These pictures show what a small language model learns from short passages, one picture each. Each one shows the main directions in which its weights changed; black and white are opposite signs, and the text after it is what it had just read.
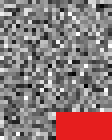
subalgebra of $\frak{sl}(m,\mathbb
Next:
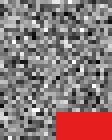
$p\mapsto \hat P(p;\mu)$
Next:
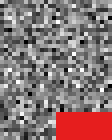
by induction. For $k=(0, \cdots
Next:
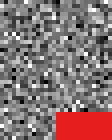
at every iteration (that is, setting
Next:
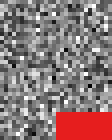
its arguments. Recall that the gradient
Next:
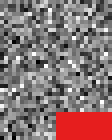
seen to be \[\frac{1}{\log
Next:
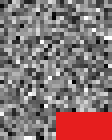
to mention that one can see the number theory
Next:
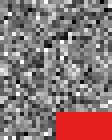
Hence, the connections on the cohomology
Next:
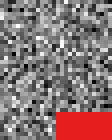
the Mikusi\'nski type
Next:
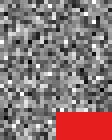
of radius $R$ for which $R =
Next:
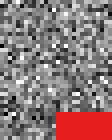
of moduli space the surfaces have short
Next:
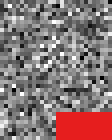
some additional assumptions on the higher
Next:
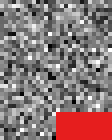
\leq \#\{\gamma \in {\mathcal
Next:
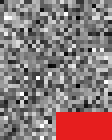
inequality \cite{cauchy},
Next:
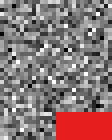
also take this opportunity to make
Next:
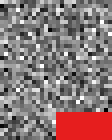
a mixed Hodge structure argument
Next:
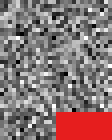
dihedral subgroup} of $\Ga$. Note
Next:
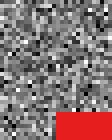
Kabela and T. Kaiser,
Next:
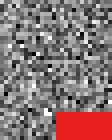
of the Laplace operator and its Green
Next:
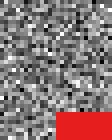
H_i) = \begin{cases}
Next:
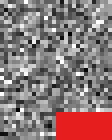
S. Brugiapaglia,
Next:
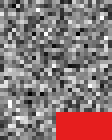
inherits the identifier of its
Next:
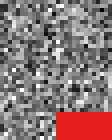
not have to be neither strongly nor
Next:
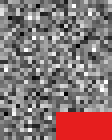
the following estimate in the simulation study and real
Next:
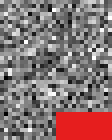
of SNV cycles in the
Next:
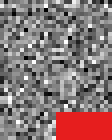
"interior" vertices $b,
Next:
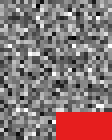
= 12$. The dynamics of the
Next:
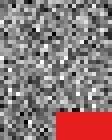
was considered by Golubev and
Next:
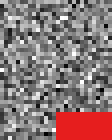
$e$. The number of vertices of
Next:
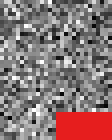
K\"ahler manifold}, then by the
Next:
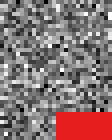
remarks and point out some consequences of
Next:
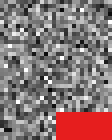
show that it is equivalent to a rise height
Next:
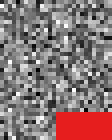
is a GW($\xi_\lambda,
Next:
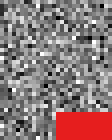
two conformal isometric minimal surfaces in
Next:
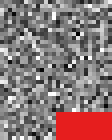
space of density matrices'', the one
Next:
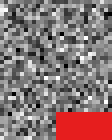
the abelian groups, the nilpotent
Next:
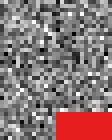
$r \to n(r)$ is continuous. Since
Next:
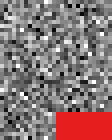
and assume $\cE_2$ is reduced to
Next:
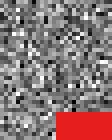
the parameter update law design.
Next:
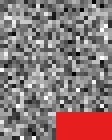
such that the sequence $(C_n)$ converges to
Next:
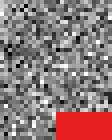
invented new methods in algebraic
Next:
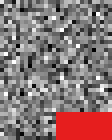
même démonstration que
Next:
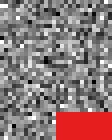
endorsed by the above definitions is that
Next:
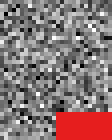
if $x\notin E$. For an
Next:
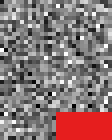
Group\\ Department of
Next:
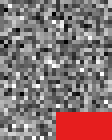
all projectors are contained in
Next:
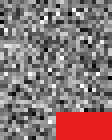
\right) ,\qquad\ \ \left| x
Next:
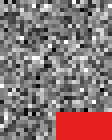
y})$ an ordinary function, ${\cal
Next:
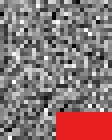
right) invariant mean \cite{Pi}.
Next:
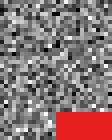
the columns of the matrix that represents the
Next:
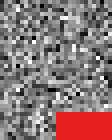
Lemma \ref{weak_chains}
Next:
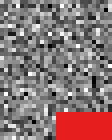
of the Proposition, $\nu _{p}(A)\leq
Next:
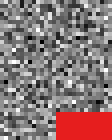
$x\cdot \nu\leq 0$
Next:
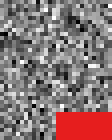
infinite optimization problems in normed linear
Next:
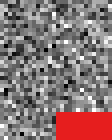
$\alpha$, the estimated orders are
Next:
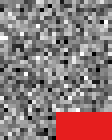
a grid search is conducted to
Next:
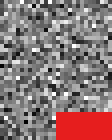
variables $(t,x)$, it is
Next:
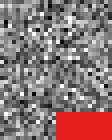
disc behind every strand and a
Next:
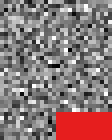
description of the relevant morphisms we
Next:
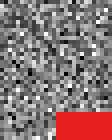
$Y$, \item $L$ is the set of
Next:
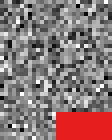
setting is explored in more
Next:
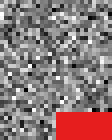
induced by $\frak p^\prime$. By Theorem
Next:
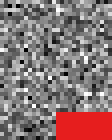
a point $\vartheta$ as $t\rightarrow
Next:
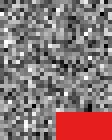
estimator are quite difficult,
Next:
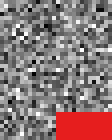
is positive. The partial transposition
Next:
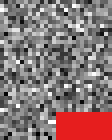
a path in $H_{L_i}$ and
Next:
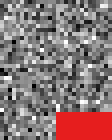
we write $j:V\rightarrow X$ for the
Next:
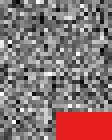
China Statistics
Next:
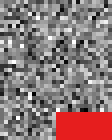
Borel fixes the $1$-space and by
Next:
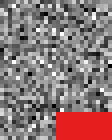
For the proof of the second claim, observe that
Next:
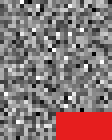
main novel contribution of this paper is in
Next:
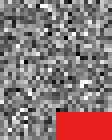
that (a) holds for $\tG$.
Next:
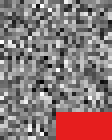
other hand we have that in (\ref{R7})
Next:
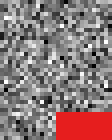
we may find a $q' <
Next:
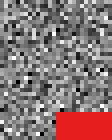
University of Finance and
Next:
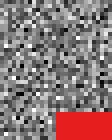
d'Estudis Catalans,
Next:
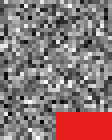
steps, 2) analyze the
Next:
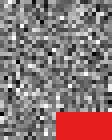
Consider the associated analytic tangential point
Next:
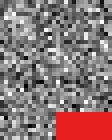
distributions on the real line with finite expectation,
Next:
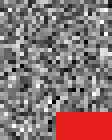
\label{contour} \end{figure}
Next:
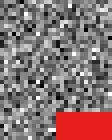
was supported by the CEEX Program of
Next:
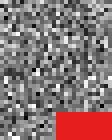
paragraph before \cite[Proposition
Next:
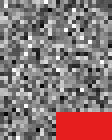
\chi \left( {\rm Lk} (
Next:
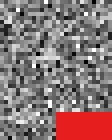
Cauchy-Schwarz inequality for
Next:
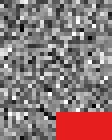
positions $2,\dots,n$. Hence, in
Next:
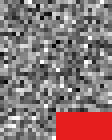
theory and at the same time have positive topological
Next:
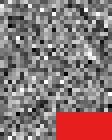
the scale free solution for eq(2).
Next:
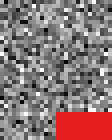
A_5$. Here the orientation of
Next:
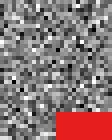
second order ordinary differential equation. Therefore
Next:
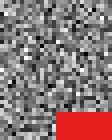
Puiseux characteristic. In order to
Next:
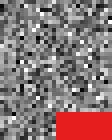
suggest is very simple, much
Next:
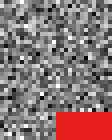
typically imply steering the system
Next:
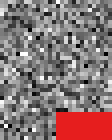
variational approximation. We identify a number
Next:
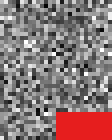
/N$, and we are done. Suppose
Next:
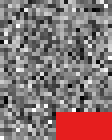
consecutive. \end{Proof}
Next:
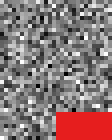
the notion of semantic consequence. Let
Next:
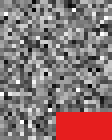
\\ Centro de Matem\'atica
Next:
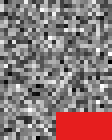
center and radius $2R$
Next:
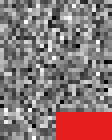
results for fluctuations of eigenvalues from
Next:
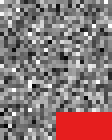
de presenter une classification de
